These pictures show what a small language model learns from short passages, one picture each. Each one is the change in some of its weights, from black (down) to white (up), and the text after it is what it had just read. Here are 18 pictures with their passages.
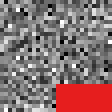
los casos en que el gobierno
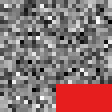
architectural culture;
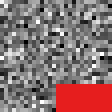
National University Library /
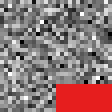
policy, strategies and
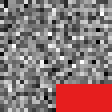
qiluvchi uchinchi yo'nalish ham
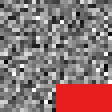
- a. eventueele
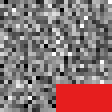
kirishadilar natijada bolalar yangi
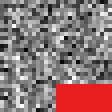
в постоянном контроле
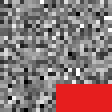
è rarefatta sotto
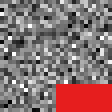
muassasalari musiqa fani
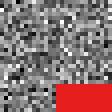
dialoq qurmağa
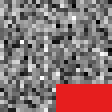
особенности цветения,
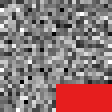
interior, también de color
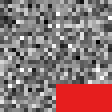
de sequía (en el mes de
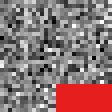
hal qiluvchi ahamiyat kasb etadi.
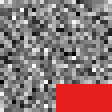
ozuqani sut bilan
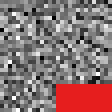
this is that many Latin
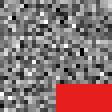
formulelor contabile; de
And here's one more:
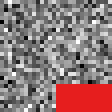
dilakukan oleh Kustiawan dkk,
